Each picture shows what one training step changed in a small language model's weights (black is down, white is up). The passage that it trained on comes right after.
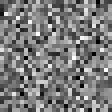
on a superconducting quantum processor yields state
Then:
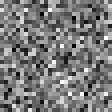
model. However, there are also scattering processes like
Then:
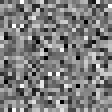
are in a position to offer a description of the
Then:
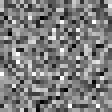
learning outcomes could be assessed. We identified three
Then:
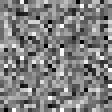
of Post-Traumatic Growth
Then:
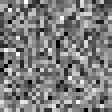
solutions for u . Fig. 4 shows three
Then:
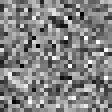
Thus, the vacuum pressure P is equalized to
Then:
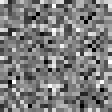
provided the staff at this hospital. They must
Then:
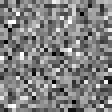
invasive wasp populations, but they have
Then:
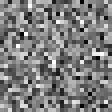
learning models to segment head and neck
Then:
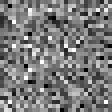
273 sections. It seeks to
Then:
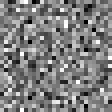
Prandtl (op.cit.) without
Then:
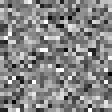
Both spectral points and fitted spectral models are extracted
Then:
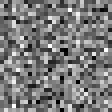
much to test which of the LF generalizations
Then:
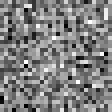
Lack of proper organization for the workplace of
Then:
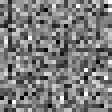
psychological harm against women in public and private
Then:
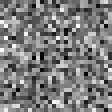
of alternative model identification in three epistasis
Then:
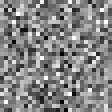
total eigenvector on $SB$ is also
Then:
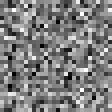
the source profile. These analytical efforts then inform future
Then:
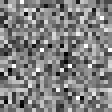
make a comparison at the same quark mass, we
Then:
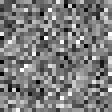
via conventional pathways [such as not within molecular
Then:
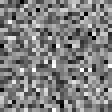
secret key, accessing the files etc.
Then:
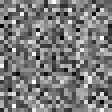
inequality becomes an equality. To derive an
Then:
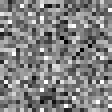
had values of sensitivity similar to each other, which
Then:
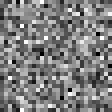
Solar system (TEMPO1).}
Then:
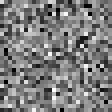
, which aims to predict the presence or absence of
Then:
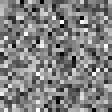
the gold standard means for diagnosing
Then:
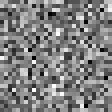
the searchability, discoverability, and accessibility
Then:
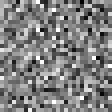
inside and outside of Indian diaspora
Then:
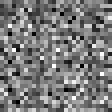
work. These findings significantly imply that the
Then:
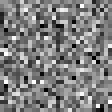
data corresponding to local proton motion. ##
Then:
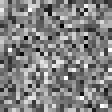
of LS, RLS and the actual optimal
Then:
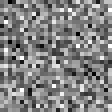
the backbone satellite network. The data of
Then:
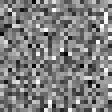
relationship between immediate gratification and employee efficiency of
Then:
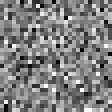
potatoes are suitable for consumption.
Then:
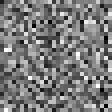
Filipino news dataset. Most of
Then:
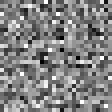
<0$ (molecule phase),
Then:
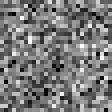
to study cell dynamics in silico. In the
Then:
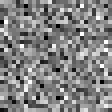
the point for $E_{lab}/A =
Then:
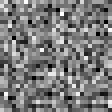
32 & Program Director & Blind with some
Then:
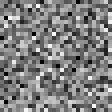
of a finitely generated free monoid of
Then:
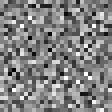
been dealing with: on the one side,
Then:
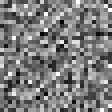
we must have $\tilde{P}=P$.
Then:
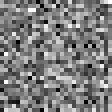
abundance of all kinds of dust in these
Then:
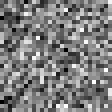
vs. fibre orientation - Improve representation
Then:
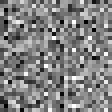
\right\} \compact \compact
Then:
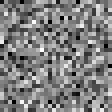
attacker jams a channel). The attacker
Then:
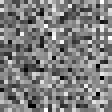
adoption of wearable health technology, such as
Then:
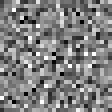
a matrix is the number of linearly independent
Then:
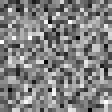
cholesterol and low-density
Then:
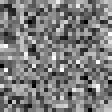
most disadvantaged, including people with
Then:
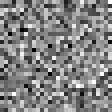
study underscores the importance of transparent
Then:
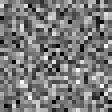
bodies. A crucial contribution relates to material
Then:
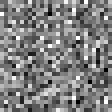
This research was funded by the US Department
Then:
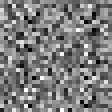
$U/t$ this is a model for
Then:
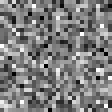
of 4.45 and a descriptive equivalent
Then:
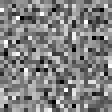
alignment between meteorological data and
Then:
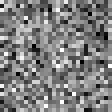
civil infrastructure. For this research study,
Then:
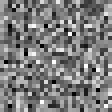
as a result more open to change.” By
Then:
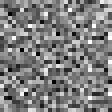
different network settings (i.e., the
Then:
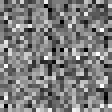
\end{figure*} With the onset of
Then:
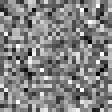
coverage ranges of permafrost zones.
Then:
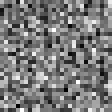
dermatophytoses. Drug resistance
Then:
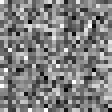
coordination, and the scope of activities covered.
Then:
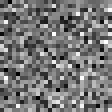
under request. The computer code used to reproduce
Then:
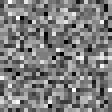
OCaml stack as its tail.
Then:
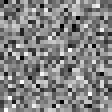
a given set of signs of the $\N
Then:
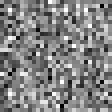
accelerometers used in this experiment single-axis
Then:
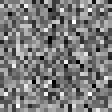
\end{abstract} \maketitle \noindent
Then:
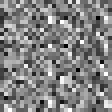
CONTROLLER 3.1.
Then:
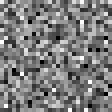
in the disordered phase. In the
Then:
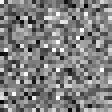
when the other processes leading to the evolution of the
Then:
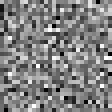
concluded that significantly elevated level of oxidized
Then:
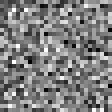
after wave of terrifying shock. When
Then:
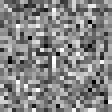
this result with the value obtained using the same dataset
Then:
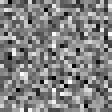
and open squares -- method (1)
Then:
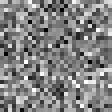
the PMT and comparing the result to a threshold
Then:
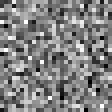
symbol from the stack alphabet $\Gamma$
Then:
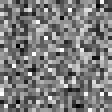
for $\ell\to\infty$.
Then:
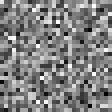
numerical solution drastically decreases with the increase in
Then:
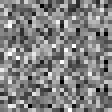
Estimated Time (s) &
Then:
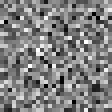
$B_d$ mixing can strongly constrain
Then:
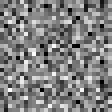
significant hills or valleys.⁴⁹
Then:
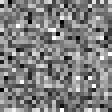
enhances economic use of land and environmental
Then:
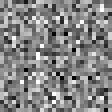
need an estimation of the cross-sectional area
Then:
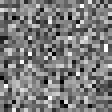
VQAH phase. We emphasize that the
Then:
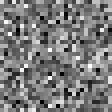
sector. 4. Increasing Allocation towards
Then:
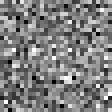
observed. Another type of cultures were maintained
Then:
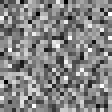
a discrete uniform distribution, and any pair of column
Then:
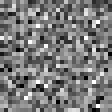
analytical expression that can be easily implemented in simulations by
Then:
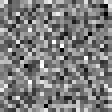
Technology and Design, Goa, India
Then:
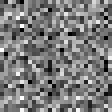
ALF Acute Liver Failure
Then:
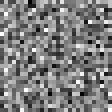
Bernstein, 1994). The
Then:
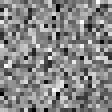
trial randomized 427 patients whose disease had
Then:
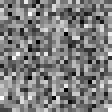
lived. The findings are discussed in context of
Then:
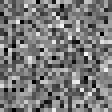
\inf} \delta(\vec{r}
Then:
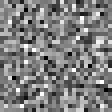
Martina Rocca,
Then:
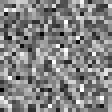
collected using the Zephyr database.
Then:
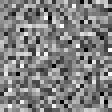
(on a single trial). We
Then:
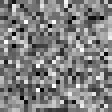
remark how pre-touch sensing is not only
